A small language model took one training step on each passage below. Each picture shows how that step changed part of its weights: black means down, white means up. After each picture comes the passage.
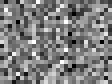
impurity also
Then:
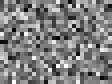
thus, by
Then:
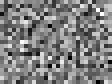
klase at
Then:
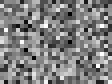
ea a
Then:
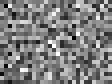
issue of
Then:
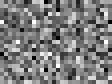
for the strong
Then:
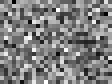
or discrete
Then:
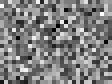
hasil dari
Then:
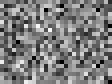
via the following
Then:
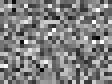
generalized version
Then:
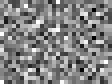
$$ Let
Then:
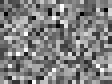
journal =
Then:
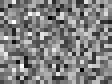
one has to
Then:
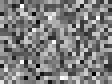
us make some
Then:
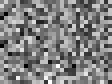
define the functions
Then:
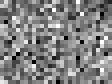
Lie algebra
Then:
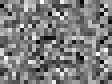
in stellar
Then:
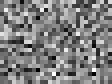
such potentials
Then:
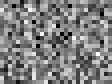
a spanning
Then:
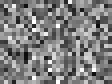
operators for
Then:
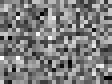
shown in
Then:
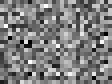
their very high
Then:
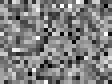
en que una
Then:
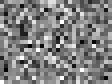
whose solution can
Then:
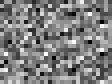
now note
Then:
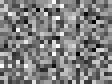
written as
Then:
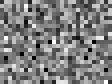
properties of the
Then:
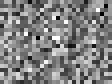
different initial distributions
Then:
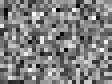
be affected
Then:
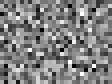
there exists a constant
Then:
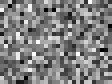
no width
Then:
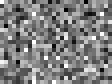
\mid u
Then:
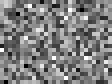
of the obtained results
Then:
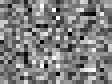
static and
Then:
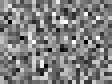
and neither
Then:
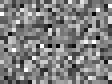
relative to the
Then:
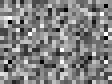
va shaxsiy
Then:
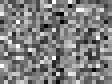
positive part
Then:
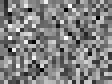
fact implies
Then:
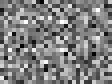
the opposite
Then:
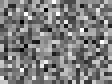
the setup given
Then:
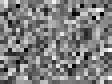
not consume
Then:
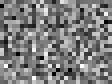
a point onto
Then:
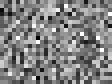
flux density
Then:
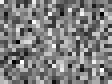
will do for our
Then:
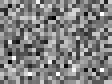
refer to such
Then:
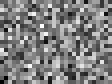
the maximum
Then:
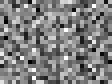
Let $\Gamma$
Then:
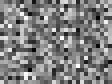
& \simeq
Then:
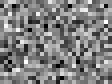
are short;
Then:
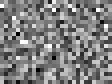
algebra is in
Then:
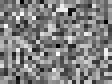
decay into
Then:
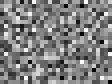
СОЭ -
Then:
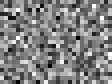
So, we
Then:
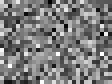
dg Lie
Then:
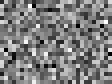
so wie
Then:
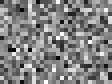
or {\it
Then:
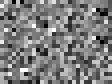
kernel of
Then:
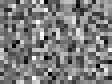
and forced
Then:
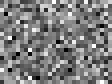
element defined by
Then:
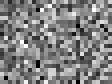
First, we
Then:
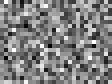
field to the
